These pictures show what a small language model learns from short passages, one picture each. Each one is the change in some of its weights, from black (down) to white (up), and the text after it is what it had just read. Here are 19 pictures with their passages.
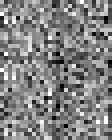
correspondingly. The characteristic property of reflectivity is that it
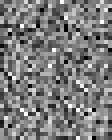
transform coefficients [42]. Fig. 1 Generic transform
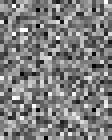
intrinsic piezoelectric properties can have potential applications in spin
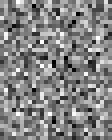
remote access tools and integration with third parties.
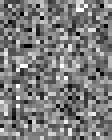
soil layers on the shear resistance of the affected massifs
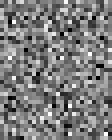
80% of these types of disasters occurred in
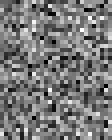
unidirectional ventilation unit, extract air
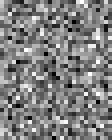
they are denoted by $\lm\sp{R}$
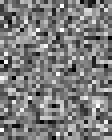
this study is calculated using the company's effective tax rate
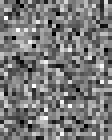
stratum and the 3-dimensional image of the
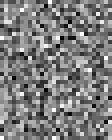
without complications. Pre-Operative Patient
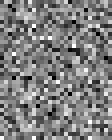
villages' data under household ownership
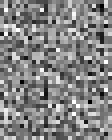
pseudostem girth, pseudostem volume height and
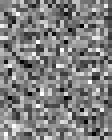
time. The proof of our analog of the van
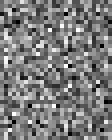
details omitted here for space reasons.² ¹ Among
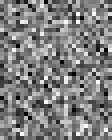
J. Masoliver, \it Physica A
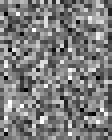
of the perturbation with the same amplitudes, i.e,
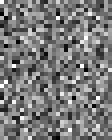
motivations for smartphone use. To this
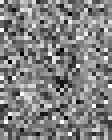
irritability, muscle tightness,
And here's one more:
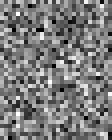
and quotients of distributions, which are not well
